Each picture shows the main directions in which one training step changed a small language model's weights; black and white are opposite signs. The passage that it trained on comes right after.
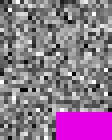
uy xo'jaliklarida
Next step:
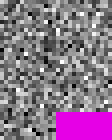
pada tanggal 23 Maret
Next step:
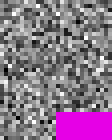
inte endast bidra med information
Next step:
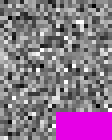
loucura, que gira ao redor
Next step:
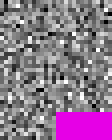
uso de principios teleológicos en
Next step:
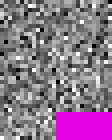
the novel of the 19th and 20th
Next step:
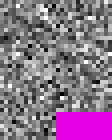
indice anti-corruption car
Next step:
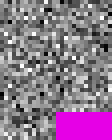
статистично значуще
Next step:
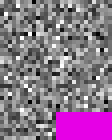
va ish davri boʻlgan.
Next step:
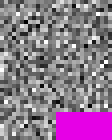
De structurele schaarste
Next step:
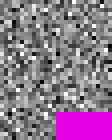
o'rtasidagi uzviy
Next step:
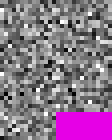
даромад олиши учун
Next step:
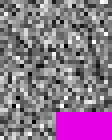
o que exige a identificação de
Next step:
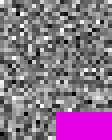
adverte em seu art.
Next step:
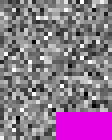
. Drugim rečima,
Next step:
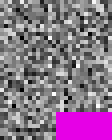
finanziato dall'Unione
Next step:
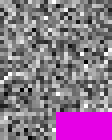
era el gran Conde flor de
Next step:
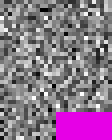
сім'ї. У наш
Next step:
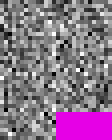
o'xshash -moslashishi
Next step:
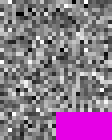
³⁸ Ich bedanke
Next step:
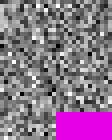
también en las actitudes
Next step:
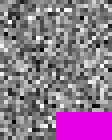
peninjauan sebaik
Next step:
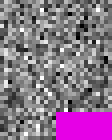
análises por modalidades. As
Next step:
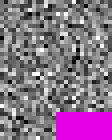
А., Мазур Л. И.
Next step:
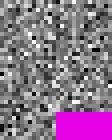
научного труда») не
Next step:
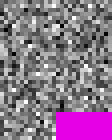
conditions favorables dans
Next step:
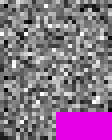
foydalanish maqsadga
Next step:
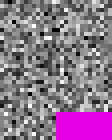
yo'lning bo'ylama
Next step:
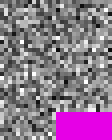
wenn sie inhaltlich nicht
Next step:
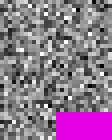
asosiy omillardan biridir.
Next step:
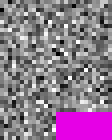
da Geração Z. **Revista de
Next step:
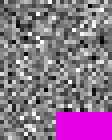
ainsi que les aspects pratiques
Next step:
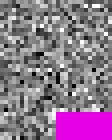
325 Yoshlar orasida ta'lim
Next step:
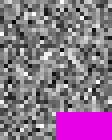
kraxmal, vitamin,
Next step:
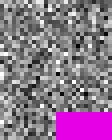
formas y palabras de la
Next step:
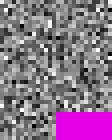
ишлаш кенлиги 4,0
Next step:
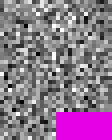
axboroti tinglanadi,
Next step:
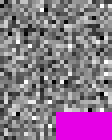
чітко окреслений
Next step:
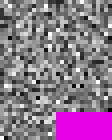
работы с обратной
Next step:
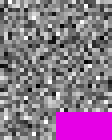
R, Nattenmüller J,
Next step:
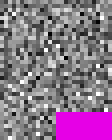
была выполнена
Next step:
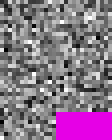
agenti patogeni provenienti
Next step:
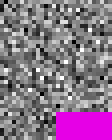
sanoatidagi nufuzli va
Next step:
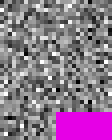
(XV asr), XVII
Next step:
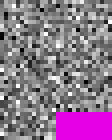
doir taklif va tavsiyalar
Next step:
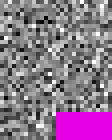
bo'lishi", "aks
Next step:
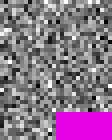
tirmashib charchamoq*.
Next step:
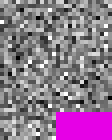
металлу осуществляется
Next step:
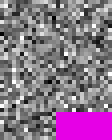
metodika, amaliyot.
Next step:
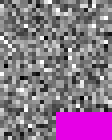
обидани сақлаб
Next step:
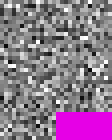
companies is articulated in the
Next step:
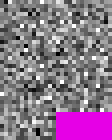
masofali ta'lim rivojining
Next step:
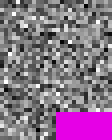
às necessidades dos estudantes
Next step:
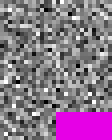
em que medida os docentes apontam a
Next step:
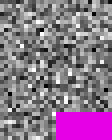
бирлашган тизими
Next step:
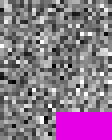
que los estatus sociales eran
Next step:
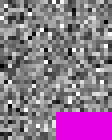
московские старожилы
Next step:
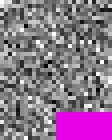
We assessed the influence of
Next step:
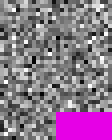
qo'shimcha harakatiga ega
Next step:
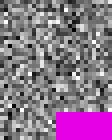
oshishi savdo daromadini
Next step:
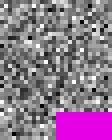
«Надання послуг з
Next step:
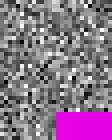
programmes of companies – an
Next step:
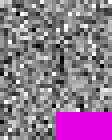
2º do art. 2º,
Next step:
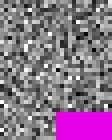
В., Шишкин Ю.
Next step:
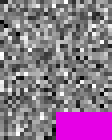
Mushoraka bitimi
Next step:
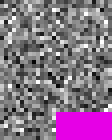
learning styles. On the
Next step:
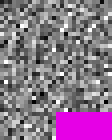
built, the factories and
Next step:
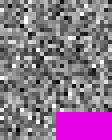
tizimining joriy qilinishi,
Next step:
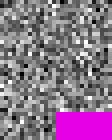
pessoais e da modernização
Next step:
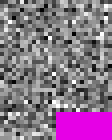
концепты и подходы
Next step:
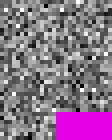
K. D., Thomas, M.
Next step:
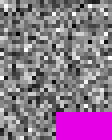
with a thorough review
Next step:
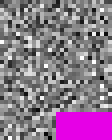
crítica norteamericana sobre
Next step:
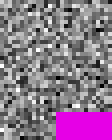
под управление личных
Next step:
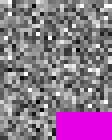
إقامة شهادة
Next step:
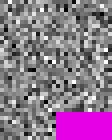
re (neva) perdesi ile
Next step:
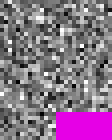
crianças do sexo
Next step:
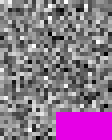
для моделирование процесса
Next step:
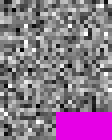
турли фанларга оид
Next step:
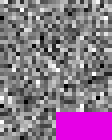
тесно связаны друг
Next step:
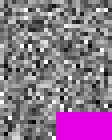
develación de las concepciones del
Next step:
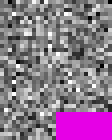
процентов по договорам
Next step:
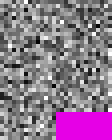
que frequentaram esses
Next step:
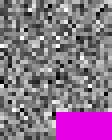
89]. Таким образом,
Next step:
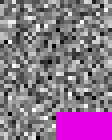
shartlarda raqobatlasha
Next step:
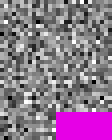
tushunchasi ko'proq
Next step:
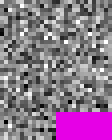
TEA apresenta diferentes
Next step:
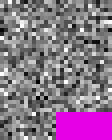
listo. Val. A mi el
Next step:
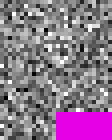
обучающимися разными
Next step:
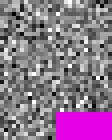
în științe biologice,
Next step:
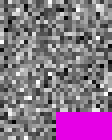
bo'lgan qiziqishi va
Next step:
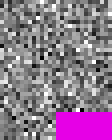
come la manifestazione di
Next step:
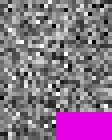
Chunonchi, akademik
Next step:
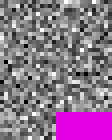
100 artérias coronárias de
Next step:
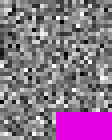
porn. Meskipun UU
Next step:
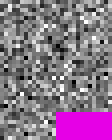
indem Sie auf der Startseite auf
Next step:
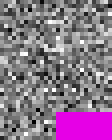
sino elementos de juicio para
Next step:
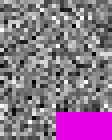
villancicos y su edición
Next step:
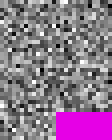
әр елдің
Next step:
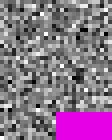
қатият билан давом
